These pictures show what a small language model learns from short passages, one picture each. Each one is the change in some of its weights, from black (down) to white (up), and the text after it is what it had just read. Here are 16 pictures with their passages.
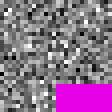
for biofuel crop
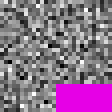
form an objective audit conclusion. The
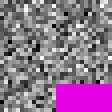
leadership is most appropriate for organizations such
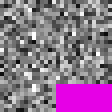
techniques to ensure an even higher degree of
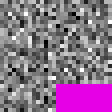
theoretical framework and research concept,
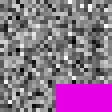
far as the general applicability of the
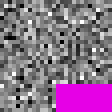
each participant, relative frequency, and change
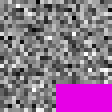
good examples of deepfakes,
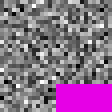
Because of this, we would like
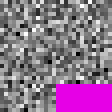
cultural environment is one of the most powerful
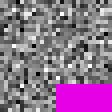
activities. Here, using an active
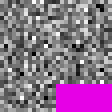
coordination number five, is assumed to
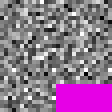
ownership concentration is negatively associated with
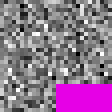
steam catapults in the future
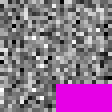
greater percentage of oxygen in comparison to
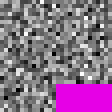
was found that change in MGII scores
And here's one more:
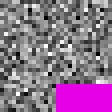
$$V_{IS} \leftarrow
